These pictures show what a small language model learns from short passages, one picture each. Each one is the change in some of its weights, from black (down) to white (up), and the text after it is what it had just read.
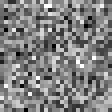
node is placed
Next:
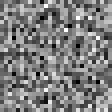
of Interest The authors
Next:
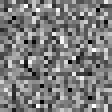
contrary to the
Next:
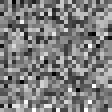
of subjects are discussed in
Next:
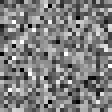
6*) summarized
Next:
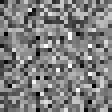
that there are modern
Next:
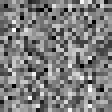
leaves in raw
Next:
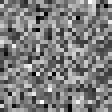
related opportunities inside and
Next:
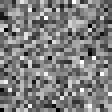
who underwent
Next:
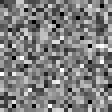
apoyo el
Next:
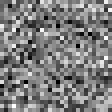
Declaration of
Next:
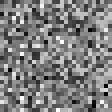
in the dispersion
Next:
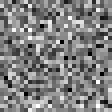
It applies
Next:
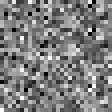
The authors declare
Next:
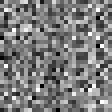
After this shift,
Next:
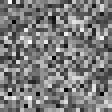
larger interest of the society
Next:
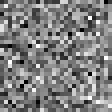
effect of smoking
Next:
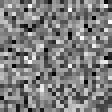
ketone was prepared
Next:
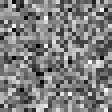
Alternative conventional
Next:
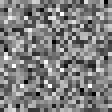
where hunger is
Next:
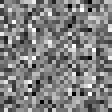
where the first step
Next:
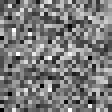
the total losses of
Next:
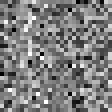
While as scientists we
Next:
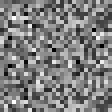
could be contaminated
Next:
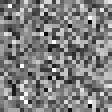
the number of previous
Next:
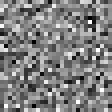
from anemia.
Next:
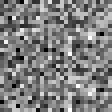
complex structures in agricultural
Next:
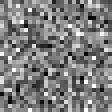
is the median
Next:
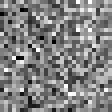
radon concentration measured during
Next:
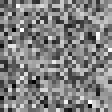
used in the present
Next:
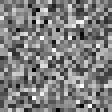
ultimately a
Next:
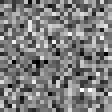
years, Muslim health
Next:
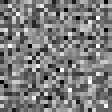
it reached its
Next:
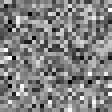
collection (ETC)
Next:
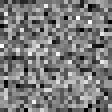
Programa de
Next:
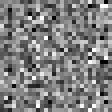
carbides in the
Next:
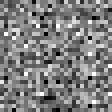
In Anand works
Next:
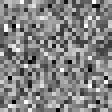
are also known, however
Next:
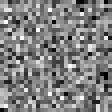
microscopy has
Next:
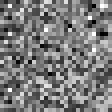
the operations of the
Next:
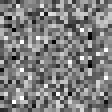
water cover and
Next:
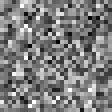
come up with a
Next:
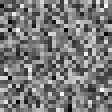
activities of human beings
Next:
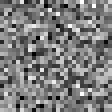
and İ.
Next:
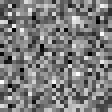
students' interest in
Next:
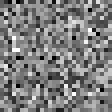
shock's constant
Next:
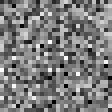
with regard to type of
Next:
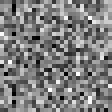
to the very limited information
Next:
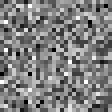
condition classification process was carried
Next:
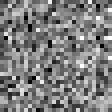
merging under various
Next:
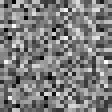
preheat the
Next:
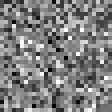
globe. The
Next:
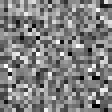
question item 30
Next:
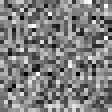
of Mysore,
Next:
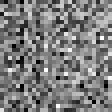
pattern of violence between
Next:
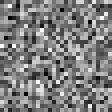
be the simplex direction
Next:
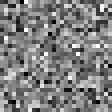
13th century,
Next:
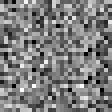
Progesterone and
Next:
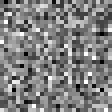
model is reliable
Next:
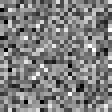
The Electrification
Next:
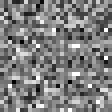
paisano. The
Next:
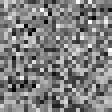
of Practice
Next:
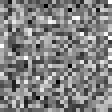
in Etulo
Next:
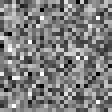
Accordingly, the main
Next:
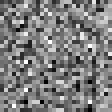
with the optimal animal
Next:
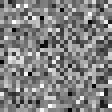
The results revealed with increasing
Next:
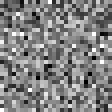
property is observed
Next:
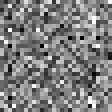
the high energy side as
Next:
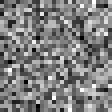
and making decisions related to
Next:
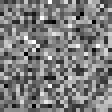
suitability for the development
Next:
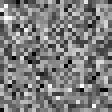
actively in decision
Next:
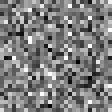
as a basis for
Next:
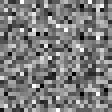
nursing students as
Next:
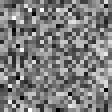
of preventive practices
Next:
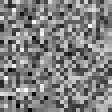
in the triangular
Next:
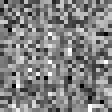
management strategies based on
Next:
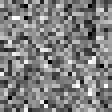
hydrogels upon
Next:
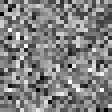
role in enhancing
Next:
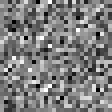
consideration. For a
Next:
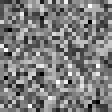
Open Epi sample
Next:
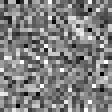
traffic is very
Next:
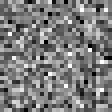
the net structure can
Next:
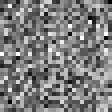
the overall impact of
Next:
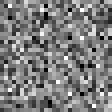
in e along the
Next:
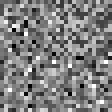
correlation between the results of
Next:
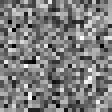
mother, the most
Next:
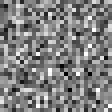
are used to stimulate
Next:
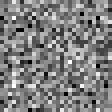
relative revolution per
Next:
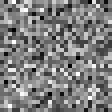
Labor Analgesia
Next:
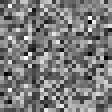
the word that
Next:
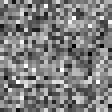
notice of each
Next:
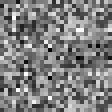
crystallisation from
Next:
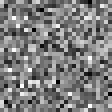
2, fewer areas
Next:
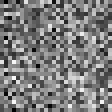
future. It can be
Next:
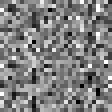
only possible if changes in
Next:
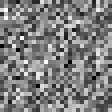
successfully suppressed
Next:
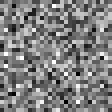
to prove that
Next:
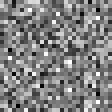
were less as compared to
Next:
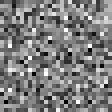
to the regional language
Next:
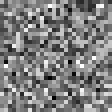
places that cannot
